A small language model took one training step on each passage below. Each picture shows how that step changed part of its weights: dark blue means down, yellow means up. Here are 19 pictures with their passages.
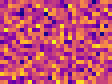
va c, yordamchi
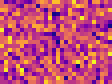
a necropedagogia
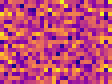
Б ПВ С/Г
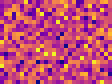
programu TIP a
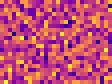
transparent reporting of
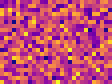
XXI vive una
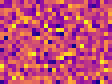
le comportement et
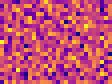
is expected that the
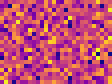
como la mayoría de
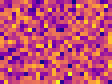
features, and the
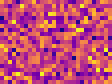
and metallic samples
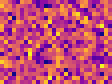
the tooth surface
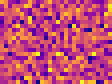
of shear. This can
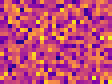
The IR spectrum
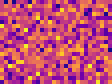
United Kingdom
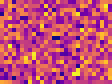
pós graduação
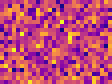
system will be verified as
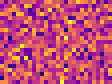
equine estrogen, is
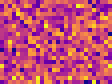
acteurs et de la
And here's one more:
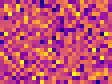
Europe during the late
